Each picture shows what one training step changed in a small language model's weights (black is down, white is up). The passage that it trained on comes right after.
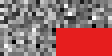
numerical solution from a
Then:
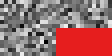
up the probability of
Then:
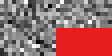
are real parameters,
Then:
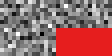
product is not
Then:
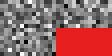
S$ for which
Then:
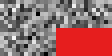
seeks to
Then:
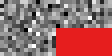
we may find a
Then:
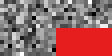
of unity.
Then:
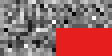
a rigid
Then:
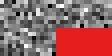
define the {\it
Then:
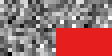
on the vertex
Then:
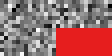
\mu \in
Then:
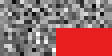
assumptions of
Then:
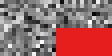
the leading
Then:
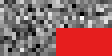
then required
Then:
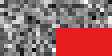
the definition of
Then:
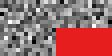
this means that
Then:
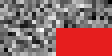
identity in
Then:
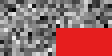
\item In an
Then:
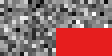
Near the
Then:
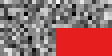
context many
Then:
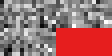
does {not}
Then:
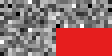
special case
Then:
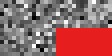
$$ Let us
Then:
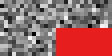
cost optimality
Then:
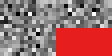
respect to strong
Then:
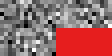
was firstly obtained
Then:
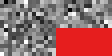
obtain the claim
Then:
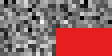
where $\bar
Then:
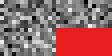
Notice that
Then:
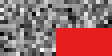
explicit formulas
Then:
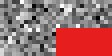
for all functions
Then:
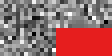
true for
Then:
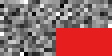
convergence for large values
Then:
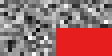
the difference in
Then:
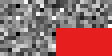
Outside its
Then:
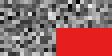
generalizing the
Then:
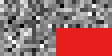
on $\tilde
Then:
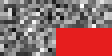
these edges is
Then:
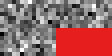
is known to
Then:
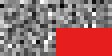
one, we see
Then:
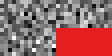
can be composed
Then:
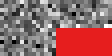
index $j
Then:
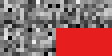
vertices are
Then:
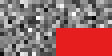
$U$, which
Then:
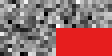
cones of
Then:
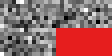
structure categorical
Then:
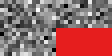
any $\m
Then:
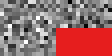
est de la
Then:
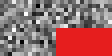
an alternative
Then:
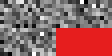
above second sum are
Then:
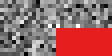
constant on these
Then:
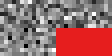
is an approximation
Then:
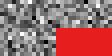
is determined
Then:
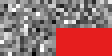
this work bear
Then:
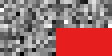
expansion of
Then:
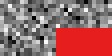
and variance
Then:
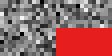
(i) and
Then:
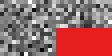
an empty
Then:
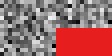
conclusion that
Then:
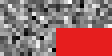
and free of
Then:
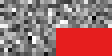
rate)} in
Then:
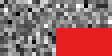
following system of
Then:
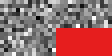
limited with
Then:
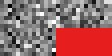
strategy for
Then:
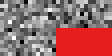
can use a similar
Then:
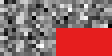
of all the
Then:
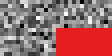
$a \geq
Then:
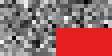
since these groups
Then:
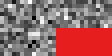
is equal to
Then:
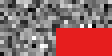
Thus we use
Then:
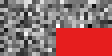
each involution
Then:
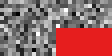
proof of Theorem
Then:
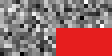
to consider.
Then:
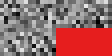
curve} of
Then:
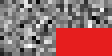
by applying the
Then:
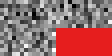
particular, for any
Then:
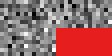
particular, if
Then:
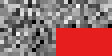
fields). A
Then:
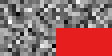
consists of
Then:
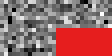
view of
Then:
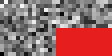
the transform is
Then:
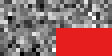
what follows let
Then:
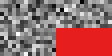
In particular, for
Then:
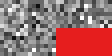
to present our
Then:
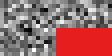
with respect to the
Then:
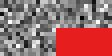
this holds, then
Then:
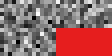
has constructed
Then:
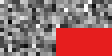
So some
